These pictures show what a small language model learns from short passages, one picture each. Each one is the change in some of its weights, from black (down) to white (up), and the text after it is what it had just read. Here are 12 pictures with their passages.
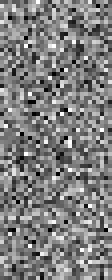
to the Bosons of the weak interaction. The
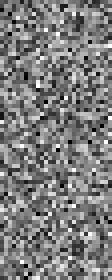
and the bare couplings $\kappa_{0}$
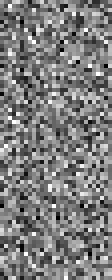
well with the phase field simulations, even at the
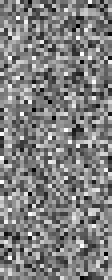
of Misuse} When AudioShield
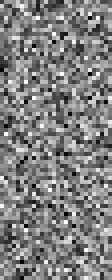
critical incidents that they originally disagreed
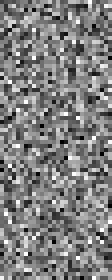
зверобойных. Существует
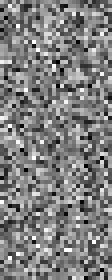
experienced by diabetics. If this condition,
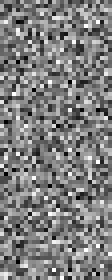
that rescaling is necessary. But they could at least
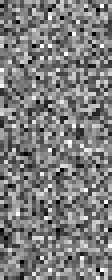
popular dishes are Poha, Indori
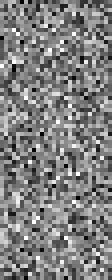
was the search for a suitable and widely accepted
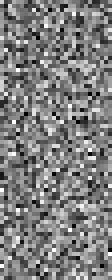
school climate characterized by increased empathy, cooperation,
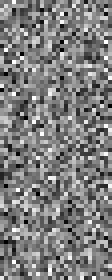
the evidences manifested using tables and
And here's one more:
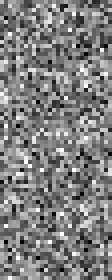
active galaxies, which, besides the anticipated larger
